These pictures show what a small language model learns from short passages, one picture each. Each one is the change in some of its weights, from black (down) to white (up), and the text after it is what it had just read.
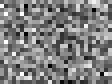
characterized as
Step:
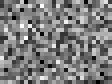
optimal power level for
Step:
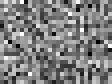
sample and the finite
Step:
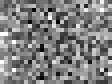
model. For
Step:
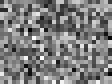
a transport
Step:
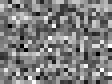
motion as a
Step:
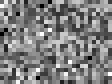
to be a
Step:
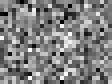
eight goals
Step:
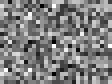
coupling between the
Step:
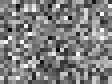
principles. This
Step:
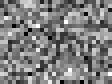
would benefit
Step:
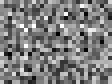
partners are
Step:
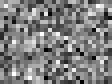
starting to get
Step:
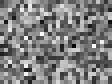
when $0
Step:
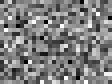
box and all
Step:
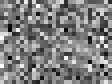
absence of
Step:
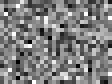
there have been
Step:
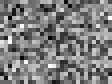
an arbitrary
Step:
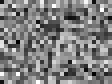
in cancer
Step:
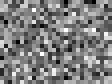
fit in units of
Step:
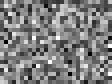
the volume of the
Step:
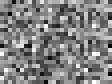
our findings with
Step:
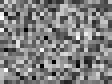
in presence of the
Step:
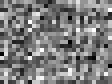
a follow up
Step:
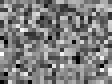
a differential
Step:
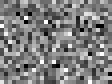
the baseline strategy
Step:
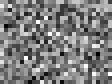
oscillations are much
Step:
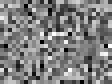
should consider increasing
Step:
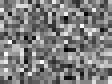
one measures the
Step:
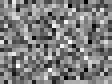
process that causes
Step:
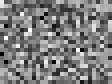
constant while the
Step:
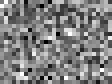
to this value as
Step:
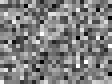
We first make
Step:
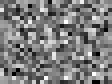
shows TEM
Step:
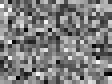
similar to those of
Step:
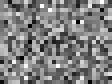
of the spin chain
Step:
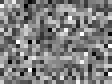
is intended to
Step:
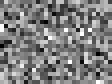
stability of the
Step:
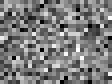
and/or external
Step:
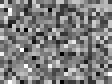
us to determine
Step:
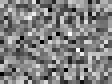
smallest effective
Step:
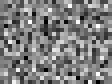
the spectral resolution back
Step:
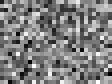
a chosen coupling
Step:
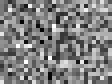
mass. If we
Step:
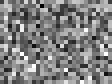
proportional to a
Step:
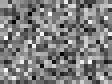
establishing the
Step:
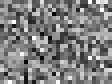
latent variables
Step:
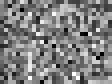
of $\alpha$
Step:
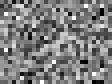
$F$ and
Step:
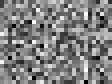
variational formulations
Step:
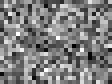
the help of the
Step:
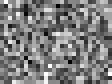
the flat region
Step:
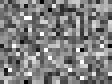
vacuum which is
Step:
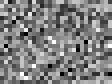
pressure values, as
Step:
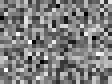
signs of the
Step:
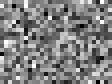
Hubble and
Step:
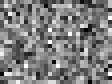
the medium is
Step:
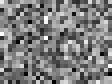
only a minor
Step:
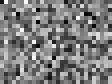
contacts while
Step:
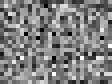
the considered material.
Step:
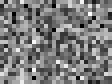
large spins
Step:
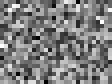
any traditional
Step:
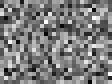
the PPN
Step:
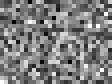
the conclusion was
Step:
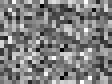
review a
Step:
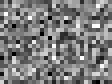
temperature. But
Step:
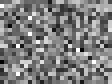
state even if the
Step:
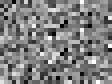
and performance of the
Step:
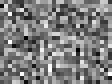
field on the particle
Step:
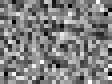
the thin
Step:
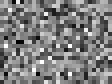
predicted to level off
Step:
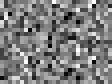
recover the
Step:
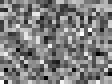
a stable
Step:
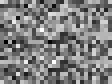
We define the
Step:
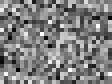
predictions, it
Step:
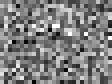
then use this to
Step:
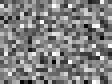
then vanished
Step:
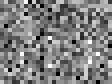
dark matter in the
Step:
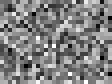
layer \( i
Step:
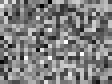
to one selected size
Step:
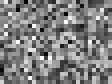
we employ that in
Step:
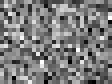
the random radiation of
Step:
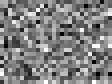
SOC in
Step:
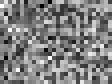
to other similar objects
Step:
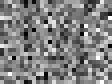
modulus is
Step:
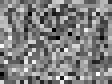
of both classes
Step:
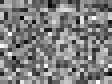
with a product,
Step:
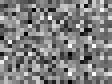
are presented. For
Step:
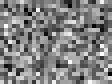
the correct outputs
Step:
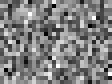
the SN by
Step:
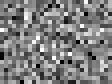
Years of
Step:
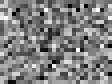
first step, we
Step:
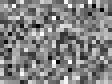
\\ \hline
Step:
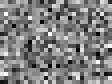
temperature of different
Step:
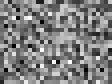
simulations of the
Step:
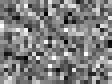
optical depth must
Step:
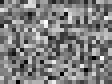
produced charged particle
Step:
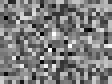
been predicted for
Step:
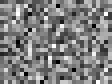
total water
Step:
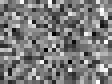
kin} =
